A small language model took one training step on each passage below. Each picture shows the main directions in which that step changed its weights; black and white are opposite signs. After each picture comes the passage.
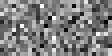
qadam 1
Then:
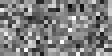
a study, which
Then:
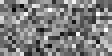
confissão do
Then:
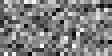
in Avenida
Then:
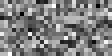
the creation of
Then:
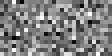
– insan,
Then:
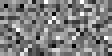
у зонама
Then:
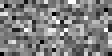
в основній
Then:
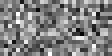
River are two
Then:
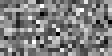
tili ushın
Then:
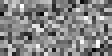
a billion
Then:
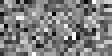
basis of the
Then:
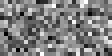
the preparation,
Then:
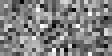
se baseiam
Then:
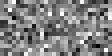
offering a more
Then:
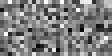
them to exert
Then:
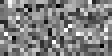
did not fund
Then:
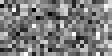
At the time of
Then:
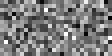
problems. The present
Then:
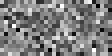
situations that may
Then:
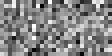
between pre-test
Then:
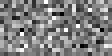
и методы
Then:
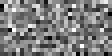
- Understand
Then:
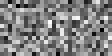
competence management
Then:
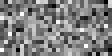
the owners
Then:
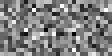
The state with the
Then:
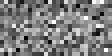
each test unit
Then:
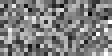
a Real
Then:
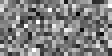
the compensation
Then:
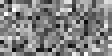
Data 1.
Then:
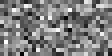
diagnosed and
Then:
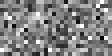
de probabilidad
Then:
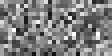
zoning of
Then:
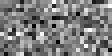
the annual
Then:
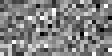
outliers present in
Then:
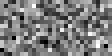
method practice
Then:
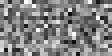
predictions of
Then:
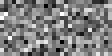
the pO₂
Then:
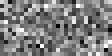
and there are also
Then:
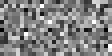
placed into
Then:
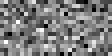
improve lamb
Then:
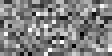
economy. To
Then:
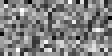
excessifs des
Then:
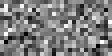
In those cases,
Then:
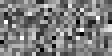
attributed to
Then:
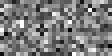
The plates were
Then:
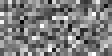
custos de
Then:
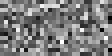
in turn, would
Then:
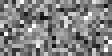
o sea de
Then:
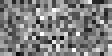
two shoulders.
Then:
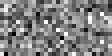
reported *E.
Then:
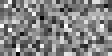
see where it
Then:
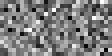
. Such a
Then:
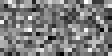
low larval
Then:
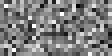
To the best
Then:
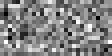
das individuelle
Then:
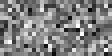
of high quality
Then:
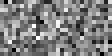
Anthony and
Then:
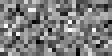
A one-way
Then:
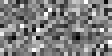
daarom geen
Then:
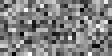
overturning the
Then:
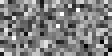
method developed by
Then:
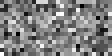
be worked out with
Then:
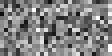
the explanatory
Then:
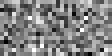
Social Sciences
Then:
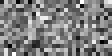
degan tog‘
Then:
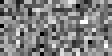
Xitoy va
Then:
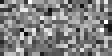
researcher intends
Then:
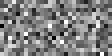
RLO services
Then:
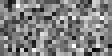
temps, V.
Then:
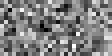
social A partir do
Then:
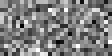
form, his
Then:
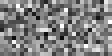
der Abfluss
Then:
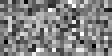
to get better
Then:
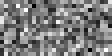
Ausente 23
